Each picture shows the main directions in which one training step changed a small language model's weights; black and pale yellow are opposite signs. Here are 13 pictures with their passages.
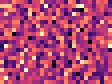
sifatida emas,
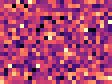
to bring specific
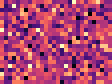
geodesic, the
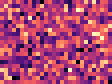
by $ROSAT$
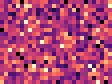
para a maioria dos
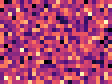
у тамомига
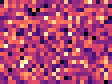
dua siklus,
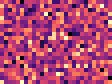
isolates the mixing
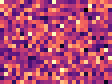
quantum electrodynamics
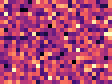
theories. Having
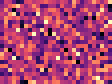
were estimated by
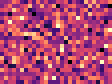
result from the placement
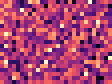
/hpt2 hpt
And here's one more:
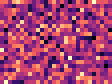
and Culture”, în
